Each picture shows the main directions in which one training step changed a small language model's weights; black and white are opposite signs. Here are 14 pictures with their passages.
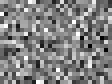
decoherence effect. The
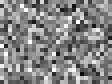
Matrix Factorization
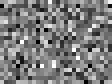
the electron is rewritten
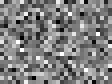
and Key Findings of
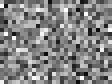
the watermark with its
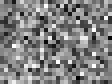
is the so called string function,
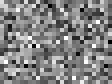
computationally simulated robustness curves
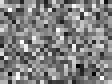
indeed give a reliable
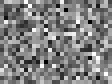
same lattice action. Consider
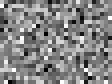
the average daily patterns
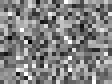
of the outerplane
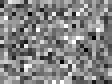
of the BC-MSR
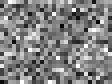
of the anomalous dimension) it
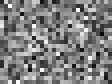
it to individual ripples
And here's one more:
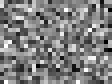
as our design, we evaluate
